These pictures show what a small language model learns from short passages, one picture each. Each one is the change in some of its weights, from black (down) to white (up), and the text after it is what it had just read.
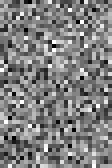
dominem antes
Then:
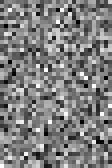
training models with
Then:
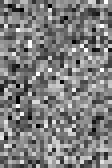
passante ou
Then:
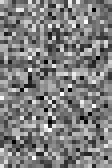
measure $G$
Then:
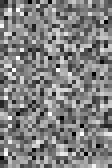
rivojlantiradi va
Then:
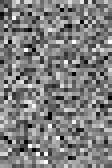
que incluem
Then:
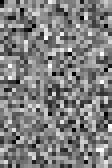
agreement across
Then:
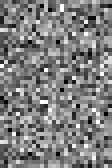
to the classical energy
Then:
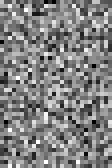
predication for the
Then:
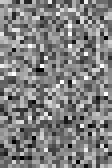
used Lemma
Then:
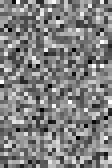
are \bea
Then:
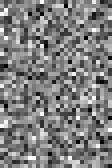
The Hebrew
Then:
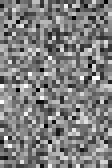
que hasta
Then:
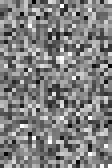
features in
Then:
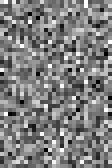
IN THE
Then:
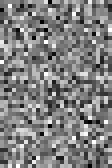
these computations using
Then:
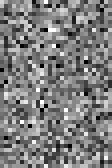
as a sum of
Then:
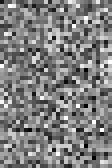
also the form of
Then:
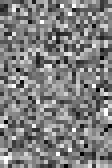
and ratios of
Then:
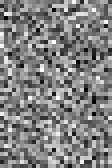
Second Theory
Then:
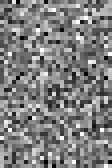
los estudiantes
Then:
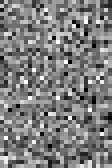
the case of the
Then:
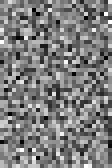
que la adopción
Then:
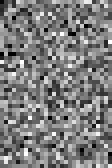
which is originally
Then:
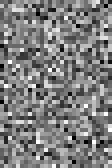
are experimentally
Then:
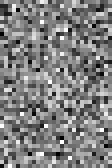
between S and R
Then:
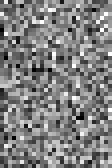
abordando a
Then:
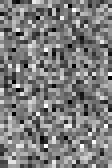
prestar a
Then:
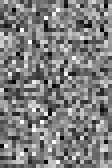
be executed
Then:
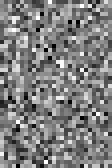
va hattoki
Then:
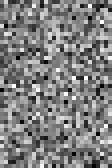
casos a
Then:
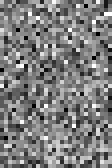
a century
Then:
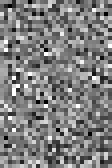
that may arise
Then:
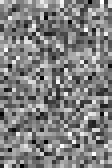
particle physics
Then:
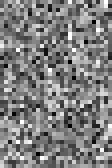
The economy
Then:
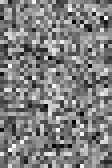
To derive
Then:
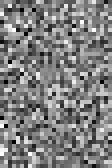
stable two
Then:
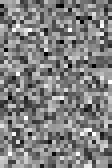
da arte
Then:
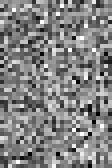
the city of
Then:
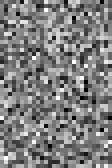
of the fields
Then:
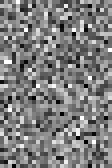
spin levels is
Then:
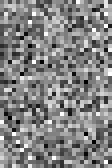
mise en
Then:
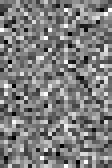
by wind and
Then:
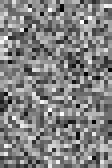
details to also
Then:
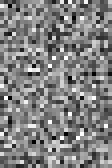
также его
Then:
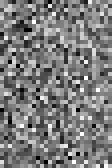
names defined
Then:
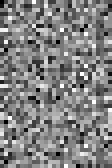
different equations of state
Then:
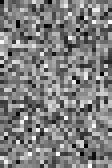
the topological
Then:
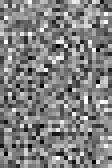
та К.
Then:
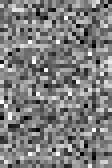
are the gauge
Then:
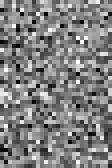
$k$- space
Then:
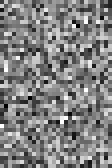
the average difference
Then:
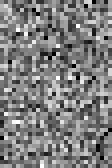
existentes mais
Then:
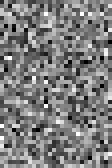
Average value
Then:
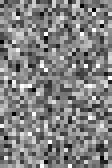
soltanto di
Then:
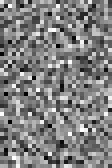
set:} We
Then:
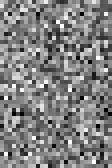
зотлари ва
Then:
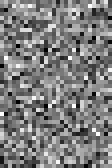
en una variable
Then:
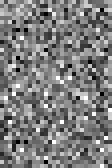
cu canon,
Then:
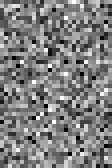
we use the
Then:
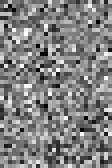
para hacer
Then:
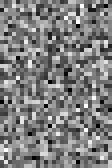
is when $n
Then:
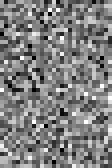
SRAM has
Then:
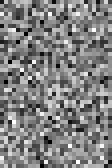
sendo, o
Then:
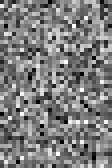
their surrounding
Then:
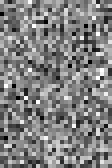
a very wide
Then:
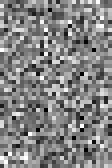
– ularni
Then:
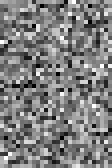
in GR in
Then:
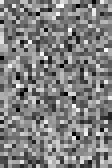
the inserted
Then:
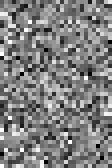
y finalmente el
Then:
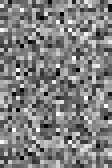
spatial correlations following
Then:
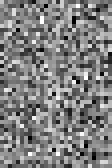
the mean first
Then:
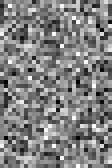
De account-
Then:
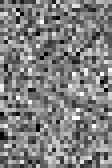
I. et
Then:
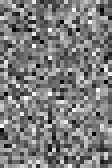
kunda har
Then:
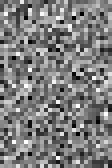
reconocidos como
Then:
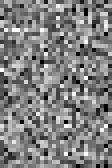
Give a
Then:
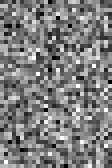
been observed in certain
